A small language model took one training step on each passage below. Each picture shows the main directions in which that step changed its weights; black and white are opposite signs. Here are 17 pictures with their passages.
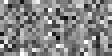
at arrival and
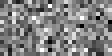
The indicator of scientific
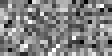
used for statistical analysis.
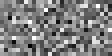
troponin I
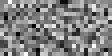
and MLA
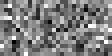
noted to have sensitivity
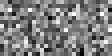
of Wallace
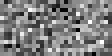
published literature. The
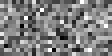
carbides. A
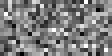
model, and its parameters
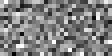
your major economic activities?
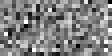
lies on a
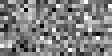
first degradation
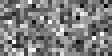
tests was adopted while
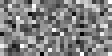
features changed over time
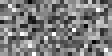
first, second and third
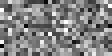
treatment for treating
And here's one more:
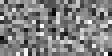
Brasil Cultural
